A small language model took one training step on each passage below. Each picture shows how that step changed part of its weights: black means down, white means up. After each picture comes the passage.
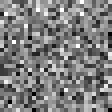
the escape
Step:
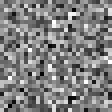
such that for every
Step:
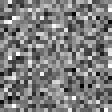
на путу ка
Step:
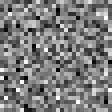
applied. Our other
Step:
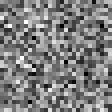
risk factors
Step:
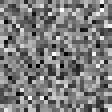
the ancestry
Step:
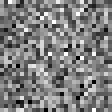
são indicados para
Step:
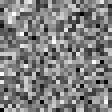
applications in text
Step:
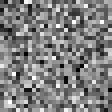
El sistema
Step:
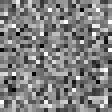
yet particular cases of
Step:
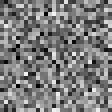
their positions,
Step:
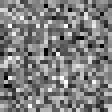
Saito for many
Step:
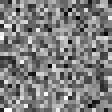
latitude than
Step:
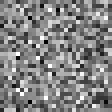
converges to zero as
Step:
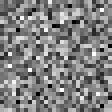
be detected by the
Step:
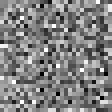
Section~2. The
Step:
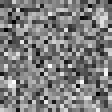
determination of the
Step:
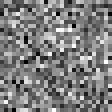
to have a proof,
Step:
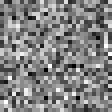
then defined as linear functions
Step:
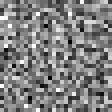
i$. Then Lemma
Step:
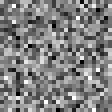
is the proposal
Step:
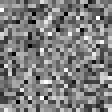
the prescribed
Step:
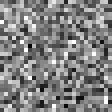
framing for our
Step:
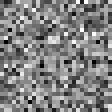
iteration type and
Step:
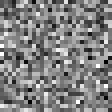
Next, we
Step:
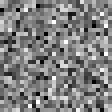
surjective for $n
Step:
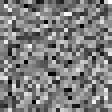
\theta_T ,
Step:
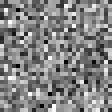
addition also the analysis for
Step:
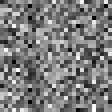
we may not be
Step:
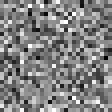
в стенки
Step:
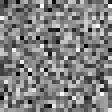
the product foliation
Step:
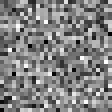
described as a collection
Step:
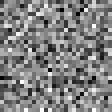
second square root
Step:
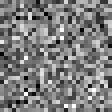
mètres par
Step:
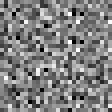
if there is an algebraic
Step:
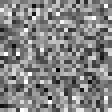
prime root with
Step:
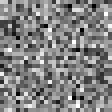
d$ is the
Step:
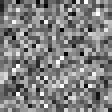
strategik rivojlantirish
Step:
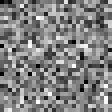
growth because the
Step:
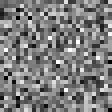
the following, we will
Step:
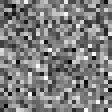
de trabalho por
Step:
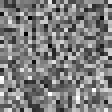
approach is related to
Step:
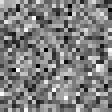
dephasing time}
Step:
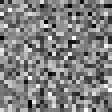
such that $\intd
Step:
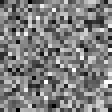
// Наука
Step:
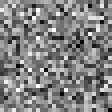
the sphere with the
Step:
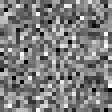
formula. Since it is
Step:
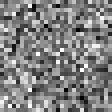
target nucleon \\
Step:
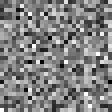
the dependence on
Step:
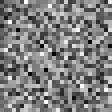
as a generalized
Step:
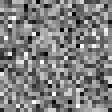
agents $3$
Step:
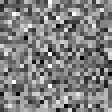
or is a product of
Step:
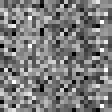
canonical mass dimensions
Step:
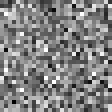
collected data.~This
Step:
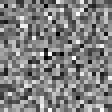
sotesk ob
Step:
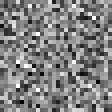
materials can become
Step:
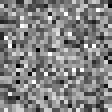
so the quoted
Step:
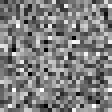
this observe that if
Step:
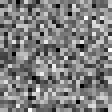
men, men ye
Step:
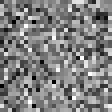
extinction following
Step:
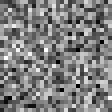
are calculated using a
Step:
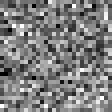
data are given in a
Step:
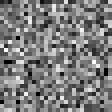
conditions met along the
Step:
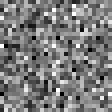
proponen un
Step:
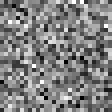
first term in its
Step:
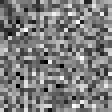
Le graphique
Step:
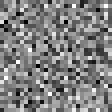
case. This is the
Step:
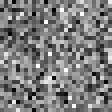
el estudio
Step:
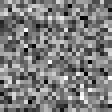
durante varias
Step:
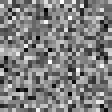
bir nechta
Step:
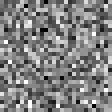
proof of theorem {\bf
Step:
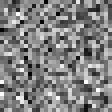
like to use this
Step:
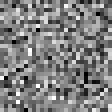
geometric rate.
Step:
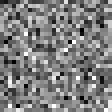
В статье
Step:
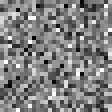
region $r<
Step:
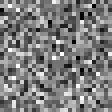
с учетом
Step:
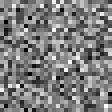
memes abordando
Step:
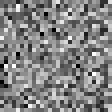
prior probability $q
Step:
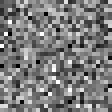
as $F =
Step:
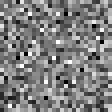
as desired.
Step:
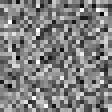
power-law fit
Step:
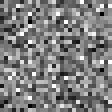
disprove that
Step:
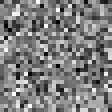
This subsection is
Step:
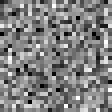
here, the above construction
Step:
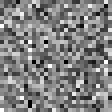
generalization of this result
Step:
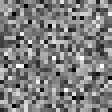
the solution of Eq.
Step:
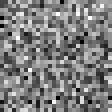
prepared by the
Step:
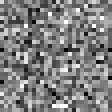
des incendies
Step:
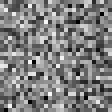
are only considered as
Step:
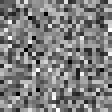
as $r$
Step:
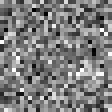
the denominator
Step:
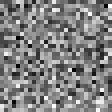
the interface is defined
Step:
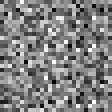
however, allows a
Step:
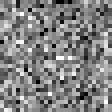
to calculate such
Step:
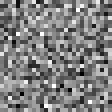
Kinder- und
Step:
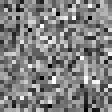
than the corresponding value for
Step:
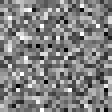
Higgs potential
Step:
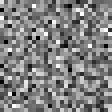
i dalej
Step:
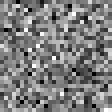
From the second it
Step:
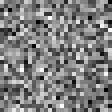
halos have been
